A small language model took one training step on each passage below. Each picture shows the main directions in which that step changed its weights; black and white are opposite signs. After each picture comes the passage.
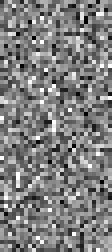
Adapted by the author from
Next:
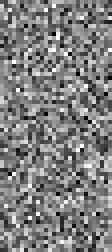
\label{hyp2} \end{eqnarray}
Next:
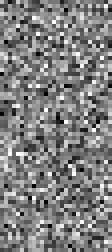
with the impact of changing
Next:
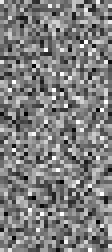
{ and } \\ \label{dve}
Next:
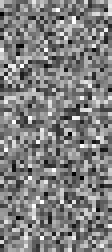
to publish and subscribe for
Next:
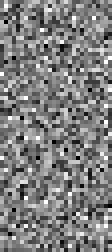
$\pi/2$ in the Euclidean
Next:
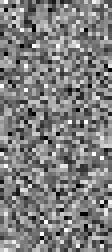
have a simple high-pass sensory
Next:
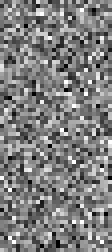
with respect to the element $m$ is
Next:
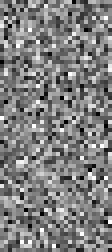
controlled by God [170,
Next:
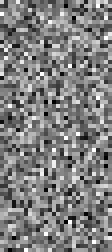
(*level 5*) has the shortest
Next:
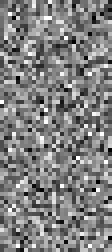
in details. In addition, some examples
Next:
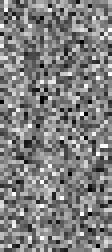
allocation and utilization. The general mean
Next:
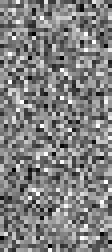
research. Who can take part? We are
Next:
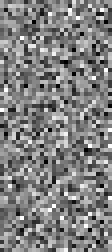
$k = 1+\lfloor \log n
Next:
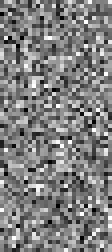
two dimensional exactly solvable lattice
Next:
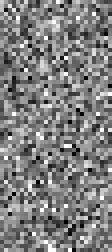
port of Laem Chabang).
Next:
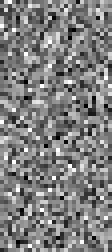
the collected data. The Results section
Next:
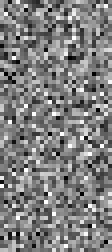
from the previous Section immediately
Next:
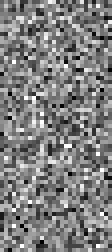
The cell $\alpha$ in the Delaunay
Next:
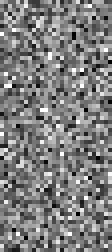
analysis, and finding their place in life
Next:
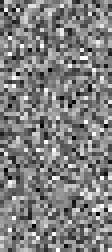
target groups. - Share examples of
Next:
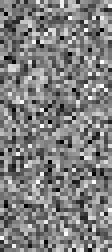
structure under different zones or different intensity.
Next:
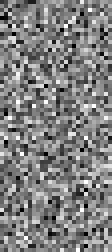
accurate knob actuation
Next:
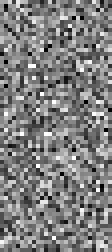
new program plans and conditions have been the
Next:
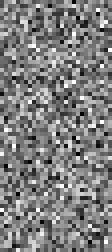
been eaten away by the
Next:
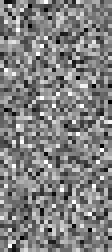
of the solution space of heuristics for
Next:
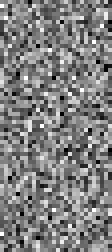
2$. \end{rem} There is a
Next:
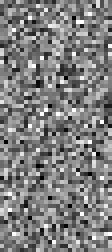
We have the estimate $$ 0 \leq
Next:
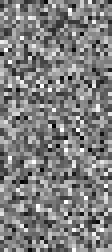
$rScO_2$ in the right
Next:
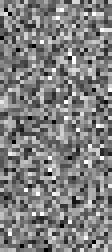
main aim of site selection analysis is to be
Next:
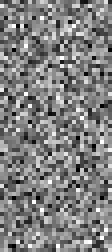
a Banach algebra under pointwise multiplication and
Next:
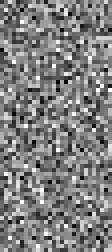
to enhance the capabilities,
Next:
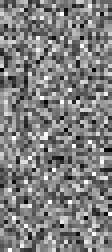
and the Raman spectra of the ether
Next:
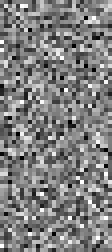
The arrival of Ismail on
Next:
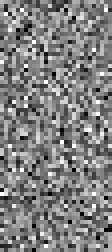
capital to invest in educational
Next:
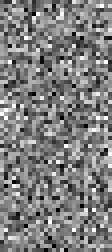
called {\em toral}.} In
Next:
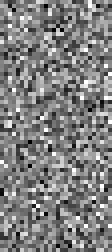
The Reeb vector f\/ield is
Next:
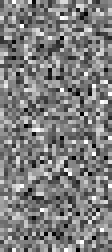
and solvable linear finitely presented
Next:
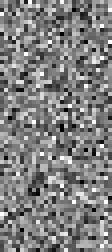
al.*, 2022). The valorization of
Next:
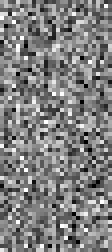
expertise, not as representatives for their
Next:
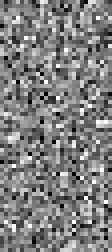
is the standard normal density. Changing
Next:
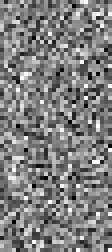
is yet to be explored.
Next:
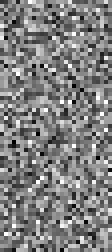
including shipping, less O_3 is
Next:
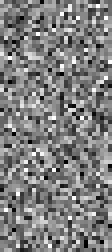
deal with, is to provide an
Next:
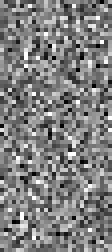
Moreover, there is a canonical
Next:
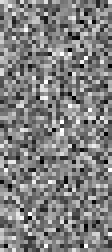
\title{\bf{From braid groups
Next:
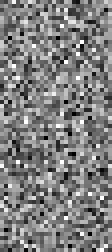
macrocosm, the courses
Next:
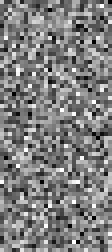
all }q_i\in Q.
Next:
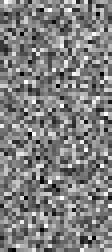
with parameter $1$ independent of the sequence
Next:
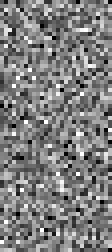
narrative and abstract connotations but
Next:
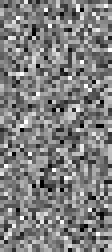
XPNPEP1 is medium and
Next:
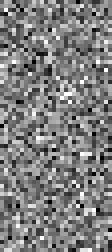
extent to which physical climate
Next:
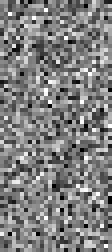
in the museum visit
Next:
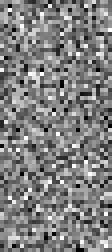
we can construct some point in ${\cal
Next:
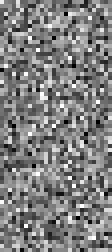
axiomatically here (if this space
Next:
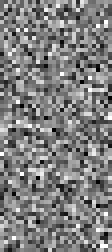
early. WNT signaling,
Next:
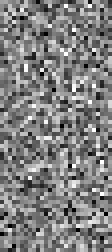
only to be treated in the presence of
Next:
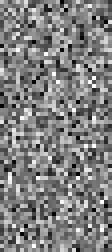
according to the indications at the intermediate
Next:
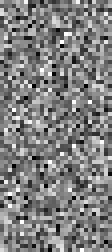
Refer to the Annex for the
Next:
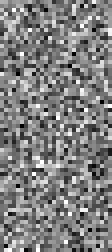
blade element tangential forces per unit
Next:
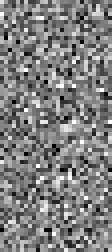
Table -2 Table 2-3
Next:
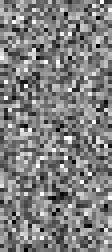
particularly high, a societal response
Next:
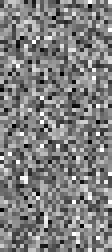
$R$ follows easily from the similar result for
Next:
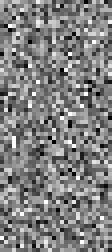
contrast, and a validity score that
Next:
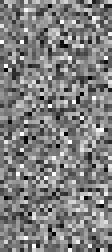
know that $v_1(\Box(\varphi
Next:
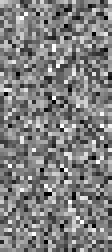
pointed out in \cite{27}. One can
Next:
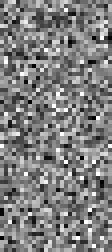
in the disease population, likely
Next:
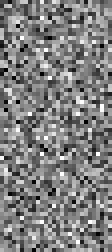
encompassing tax and non-tax
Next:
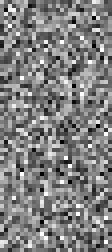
first time, the GMLS technique in
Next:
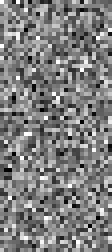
Resources? - Is the
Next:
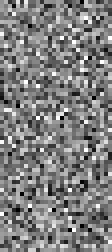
study. Two instruments titled:
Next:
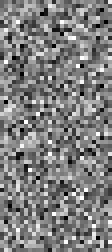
thigh, arms, underarms, and
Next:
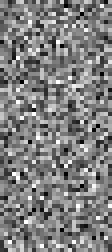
(not necessarily commuting)
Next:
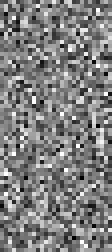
flood the theatre, and are
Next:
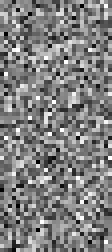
inertia is chosen by the
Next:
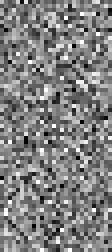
Theorem 4.4. If h is a
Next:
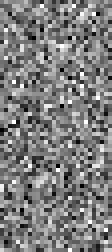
science I confirm that I have
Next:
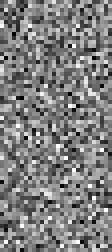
size of the total system even further.
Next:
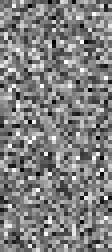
It follows from the necessary conditions of optimal control
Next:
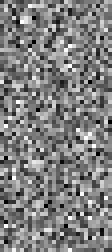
to 10 mg of Glimpiride and
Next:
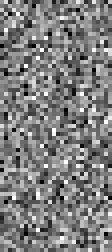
immediate family members that require
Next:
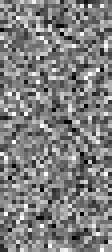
essential properties of $\a_\l$ are
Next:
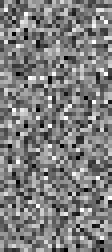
tested in the laboratory.
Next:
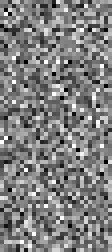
definition of $T_1$-spaces. For
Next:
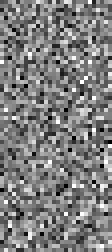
study since more infrastructure are needed for the
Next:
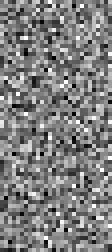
$v \in V(G)$ such that
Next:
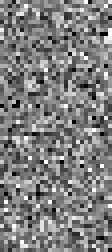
apiculate yeasts,
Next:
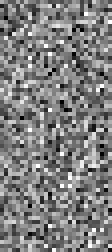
N(0,\Delta). \end{equation} The
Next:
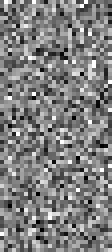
function of $[n]$} is a vector
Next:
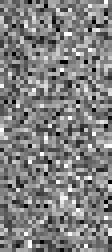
E-commerce domains. Future
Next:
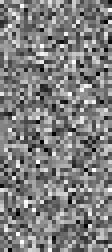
hand one obtains \begin{equation}
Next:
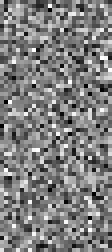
all subharmonic functions on $\Omega$
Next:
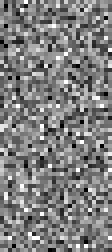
& Palumbo-Compton,
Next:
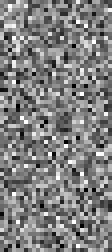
mentioned. When students discussed
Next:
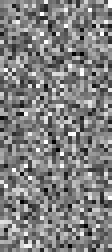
overnight, simmered with laurel
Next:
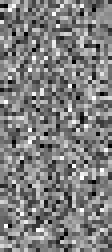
Capabilities:** The implementation of
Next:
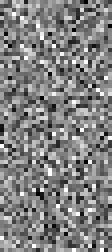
What, if any, sustainability
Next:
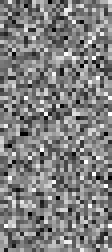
exactly 7, so the remaining
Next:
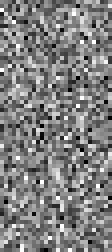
easily using liposomes, including
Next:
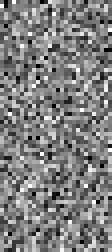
\end{proof} \begin{proof}[Proof
